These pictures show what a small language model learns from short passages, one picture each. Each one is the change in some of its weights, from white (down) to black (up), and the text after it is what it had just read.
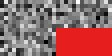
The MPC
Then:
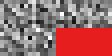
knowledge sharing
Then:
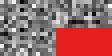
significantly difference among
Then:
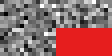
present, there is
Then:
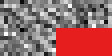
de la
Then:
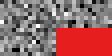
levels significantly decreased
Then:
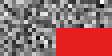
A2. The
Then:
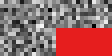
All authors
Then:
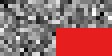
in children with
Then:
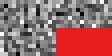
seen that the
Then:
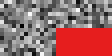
Students can
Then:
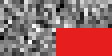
education as a
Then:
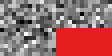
neural network
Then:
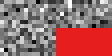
a forum for
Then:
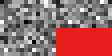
also relevant
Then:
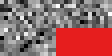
to read through
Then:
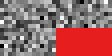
8 E SP
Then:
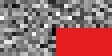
which was calculated
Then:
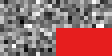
is almost
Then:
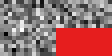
foundation for
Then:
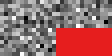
is frequently used
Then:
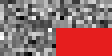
of interest:
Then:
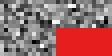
for sustainable
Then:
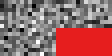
several successive research
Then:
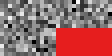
the crisis
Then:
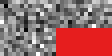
as a regional
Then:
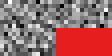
standard teaching
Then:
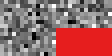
significant impact on
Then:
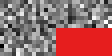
the Economic
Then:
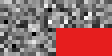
identified four
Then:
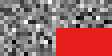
In case of
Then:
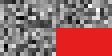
of fruits
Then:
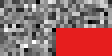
activity perform Most
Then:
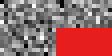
are generally in
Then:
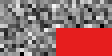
number of respondents
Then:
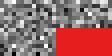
Figure 3. It
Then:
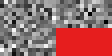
The ability of
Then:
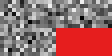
paper is not
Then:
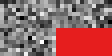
of CNS
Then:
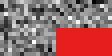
across closely
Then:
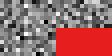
the binding
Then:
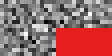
designations of
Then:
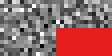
a small number
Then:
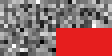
any other,
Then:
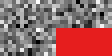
other hand, no
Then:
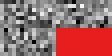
of sustainable
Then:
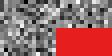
teeth and
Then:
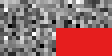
Agree 1
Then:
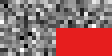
as a result of
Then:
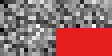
in the MAS
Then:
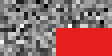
and familial
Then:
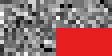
spacing between
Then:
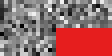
It is used in
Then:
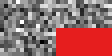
so that they are
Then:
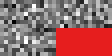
the seismic
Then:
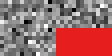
whereas the
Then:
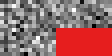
mass, three
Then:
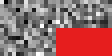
real exchange
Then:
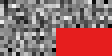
with the response
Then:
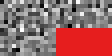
State University in
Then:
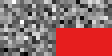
Table 1 shows the
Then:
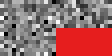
followed by
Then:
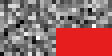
specimens during
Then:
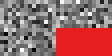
effect. The
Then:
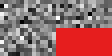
dose of
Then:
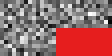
the GSV
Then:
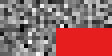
this research,
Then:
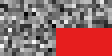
ensuring the quality
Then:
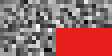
large current in the
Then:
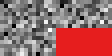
Stress High
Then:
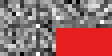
dynamics of the
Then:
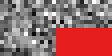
a style
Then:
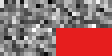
method of supporting
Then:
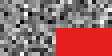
Patel et
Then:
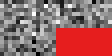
with 20 cage
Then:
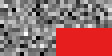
Lack of
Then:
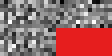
obtained from the
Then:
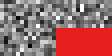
on mapping and
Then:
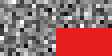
Figure 2, the
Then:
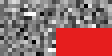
values centred at
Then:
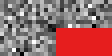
the operating
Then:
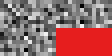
study found that
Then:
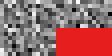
languages exist for
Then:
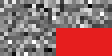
This approach serves
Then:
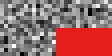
its severity,
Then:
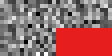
particularly the
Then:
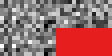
and quality of service
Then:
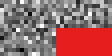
characterizations by
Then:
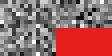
conditions of the
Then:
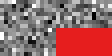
for difference:
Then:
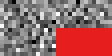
center of the
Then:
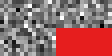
Cover Change
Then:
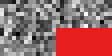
and stunting
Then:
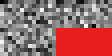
rules and
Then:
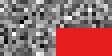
its optical,
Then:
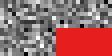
existence and
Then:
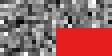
bacteria as
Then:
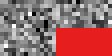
and social development.
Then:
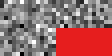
the gas to
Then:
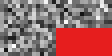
implementation of a
